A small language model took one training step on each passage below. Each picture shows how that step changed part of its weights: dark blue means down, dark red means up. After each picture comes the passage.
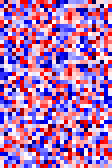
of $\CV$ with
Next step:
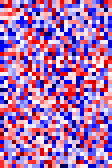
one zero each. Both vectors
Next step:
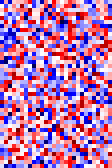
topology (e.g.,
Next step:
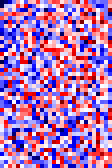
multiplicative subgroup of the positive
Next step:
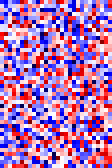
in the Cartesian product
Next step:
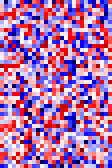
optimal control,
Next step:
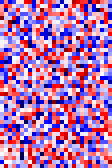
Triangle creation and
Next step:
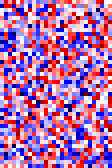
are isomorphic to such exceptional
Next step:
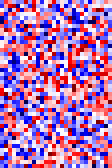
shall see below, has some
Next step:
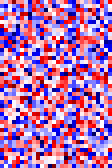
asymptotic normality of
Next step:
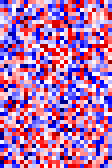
methods based on ``net
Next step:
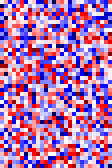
$f$ (the collection
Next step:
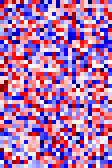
the linearity of the operators
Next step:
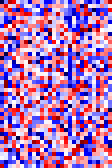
0$ for all curves
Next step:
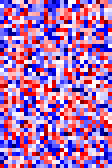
a way that $q_t
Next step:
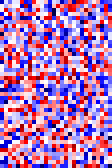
the same. So the diagram in
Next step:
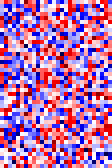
equations according to their
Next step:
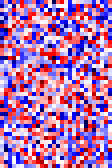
$J$ is topologically
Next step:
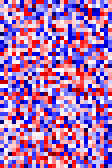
$V_f$, the ${\mathcal
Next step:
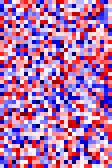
1}(t, \varepsilon) =
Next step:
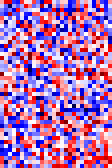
for type B} computes
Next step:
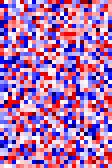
as those proposed by
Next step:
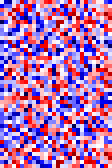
now in a position where the
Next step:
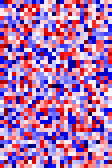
the Schur-Weyl
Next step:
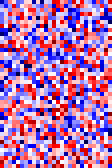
Equation and Operator Theory
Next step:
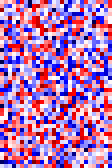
or, alternatively,
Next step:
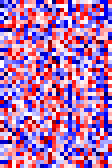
$H$ with respect to
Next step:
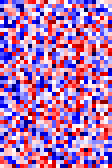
put into action in Section
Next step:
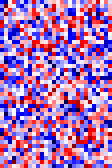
with countable and more general state
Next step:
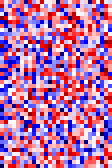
the paper is as follows. In Section
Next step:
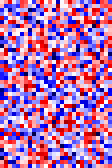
- differ therefore from the way
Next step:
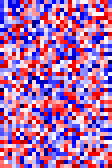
some columns of
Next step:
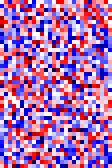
for all } x,y\in
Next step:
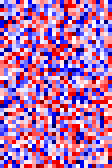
algorithm. The following result can be
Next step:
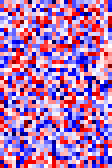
d\beta = 0$. A pair
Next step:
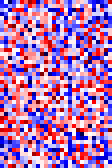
^H$, then there exists
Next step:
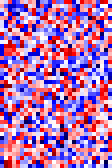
discrete analogue called the
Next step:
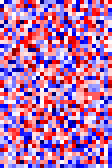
consistent estimates of
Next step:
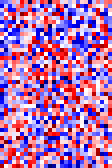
there exists a constant $k$, which
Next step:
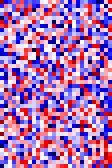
in [BR1] (see
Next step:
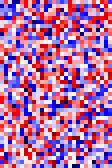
by cardinality.
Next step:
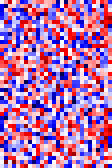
In the first case the multiplicity
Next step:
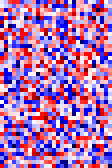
a constellation will be
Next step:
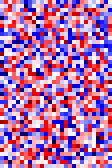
unless $f$ is an
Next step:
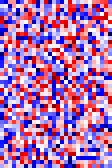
This gives relation between different power of
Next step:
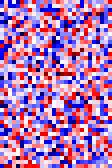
of $-\Delta$ is in the
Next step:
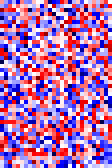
be posts, where
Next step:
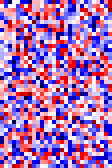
conjugate to a
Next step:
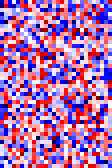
of $m$ of shape
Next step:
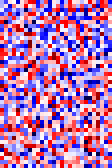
For each $\delta > 0$, the
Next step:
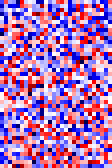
for all $y \in
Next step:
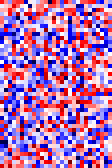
that typical random variables that
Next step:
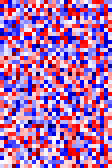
\item The residual norm
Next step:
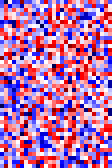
deal with a frequently
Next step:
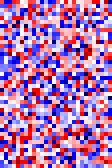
with $\beta$ identically zero
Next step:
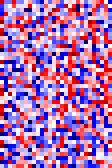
minimal configuration
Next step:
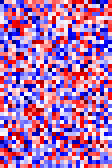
for any fixed integer $\nu\ge
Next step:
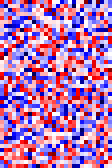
is preserved upon
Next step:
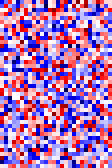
elliptic operators;
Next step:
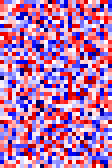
- \negthinspace
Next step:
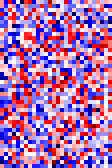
position to state and prove our
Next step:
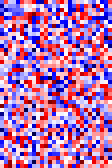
$$ Then for all $t\in
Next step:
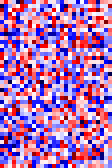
the discussion preceding the
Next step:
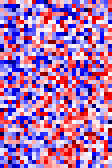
classical ensemble data
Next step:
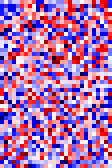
value zero with respect to $P$
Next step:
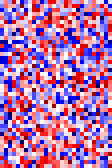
is clearly compatible with the
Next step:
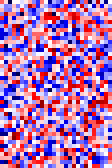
central limit type. Recall
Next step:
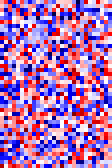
the transit and
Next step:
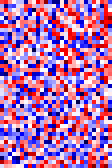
In the next experiment
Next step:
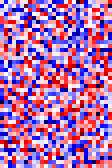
number of sources present in
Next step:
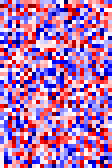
Define also \begin{equation*}
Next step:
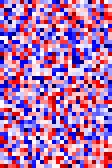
the morphism from the free
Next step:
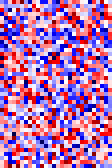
the multiple $9$ is the
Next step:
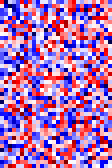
generalize to $\mu$-stable
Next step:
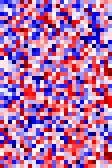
follows from a simple variant of
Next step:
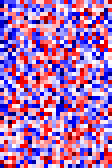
are of different nature depending on
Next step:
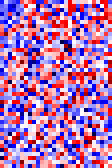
two idempotents has been
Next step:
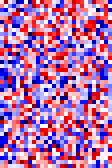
lift $\tilde f$ of
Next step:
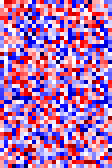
unwanted volume
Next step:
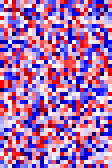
is an equation with algebraic power
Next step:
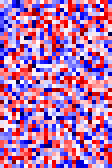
let us observe that the partial
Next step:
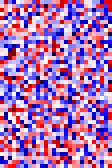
Brownian motion via
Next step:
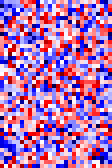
degree $\ell-1$ or
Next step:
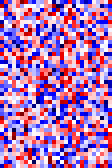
C}^n$, normally with
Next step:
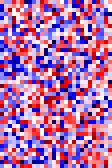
explicitly treat the case
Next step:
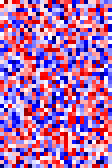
elements sum to an element of
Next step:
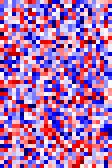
the origin. In Section
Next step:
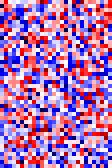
the first kind of order
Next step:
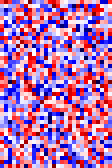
determine the Gauss,
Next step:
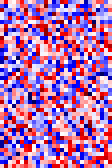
to the alternative method which
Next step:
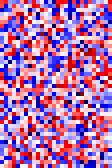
Here $V$ is a
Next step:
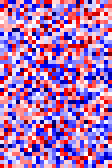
by appending a new
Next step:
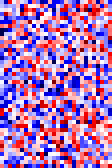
cyclic subgroup of
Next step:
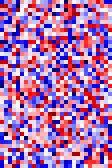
is \begin{equation}
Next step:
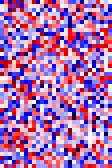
then \ $M$ \ is an
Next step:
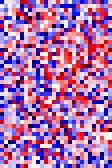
and that the height function on
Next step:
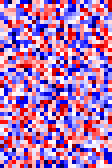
conjugate rotation or
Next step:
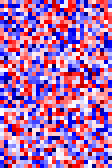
author has shown in
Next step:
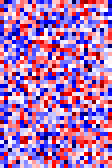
forgetful functor
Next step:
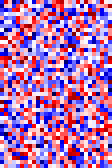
fails in ONP,
